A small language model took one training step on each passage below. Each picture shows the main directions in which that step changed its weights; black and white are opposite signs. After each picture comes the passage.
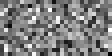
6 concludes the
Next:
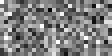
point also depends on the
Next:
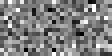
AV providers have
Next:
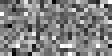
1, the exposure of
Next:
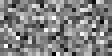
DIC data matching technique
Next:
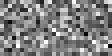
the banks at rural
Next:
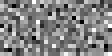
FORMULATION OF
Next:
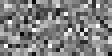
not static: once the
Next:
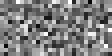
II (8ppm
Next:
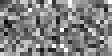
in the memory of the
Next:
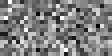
part in figure 5),
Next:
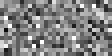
and then the main
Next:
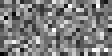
the number of responses
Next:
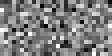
European countries towards this
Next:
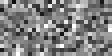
each aspect of a
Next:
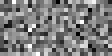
quite different from the traditional
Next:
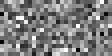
{\bibfield {journal}
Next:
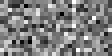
by starting points P &
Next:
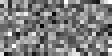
Netherlands} }
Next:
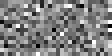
as a viable solution
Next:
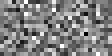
identified as members for
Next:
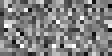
out the optical observations,
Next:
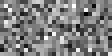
off a capacity cell to
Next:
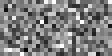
5. The US
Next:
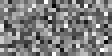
to these simulated arrival
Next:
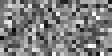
not scaled to the
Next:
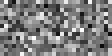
statistical physics have proved
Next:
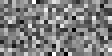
at the right of
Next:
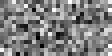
as reviewed in
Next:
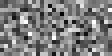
38 human subjects who received
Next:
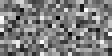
re-deriving clinical
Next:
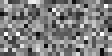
familiar with
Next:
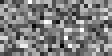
serves merely
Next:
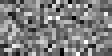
keeping groups flexible
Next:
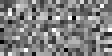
1inch. The
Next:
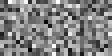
appears in the reference for
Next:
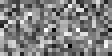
the spherical panel.
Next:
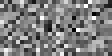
the e-paper
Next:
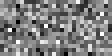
If the Founding
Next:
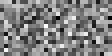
(on this subject see
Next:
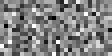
only collected measurements using 14
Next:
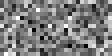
be considered when interpreting
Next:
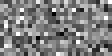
Free lime
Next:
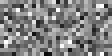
bare coupling parameters to
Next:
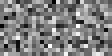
"plunge into
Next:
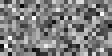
– equation (5):
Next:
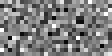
2018). This approach
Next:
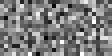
collisions, produce a set
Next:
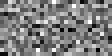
soil analysis data of 45
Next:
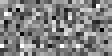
sampling distribution by replacing
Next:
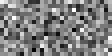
initial intensity pattern is still
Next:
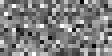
goal from the point of
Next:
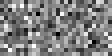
that at such small order
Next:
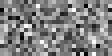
first, we present how
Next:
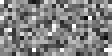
likely a time-frequency
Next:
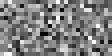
missed loan
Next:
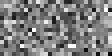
be a forum for
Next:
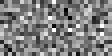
methods. 1 Motivation
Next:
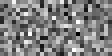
in corporate
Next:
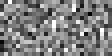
end-date) to
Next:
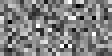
the above equation system can
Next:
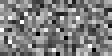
manner. Natural resources,
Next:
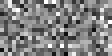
Fruits on
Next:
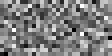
the dimensions and what exactly
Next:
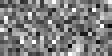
number of created particles
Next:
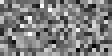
time periods. In
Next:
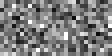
be obtained without hardware cost
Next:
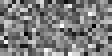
the same version of
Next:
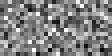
is particularly useful for classical
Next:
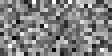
that the laminate
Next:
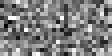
on the lower side when
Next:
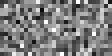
their exceptional conductivity,
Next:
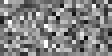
in terms of {\it
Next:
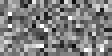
can be analytically
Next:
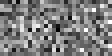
amplicon was
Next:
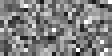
CNT is lower than
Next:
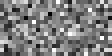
due to the curvature of
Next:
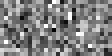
by examining all their
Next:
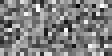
as motivation for themselves to
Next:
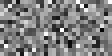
the social sciences.
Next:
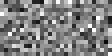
the crystalline sample was
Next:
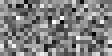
defects (De
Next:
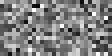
student at risk of
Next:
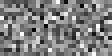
modification techniques; especially
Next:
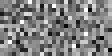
effective corporate tax
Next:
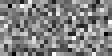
For $n, t
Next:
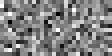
significant. Results: A
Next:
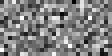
approach. {\bf
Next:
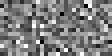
activism carried out
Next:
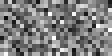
conserved charges that are
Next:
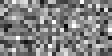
of the Standard Model that
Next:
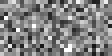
the HC group did
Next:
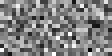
and purely hyperonic
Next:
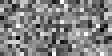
further verify that each
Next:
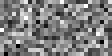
instant by substituting the
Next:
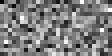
competitiveness. Core
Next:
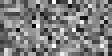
both the existing and future
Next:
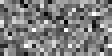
is a tool for
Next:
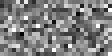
with hardening but without
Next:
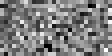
decision makers in
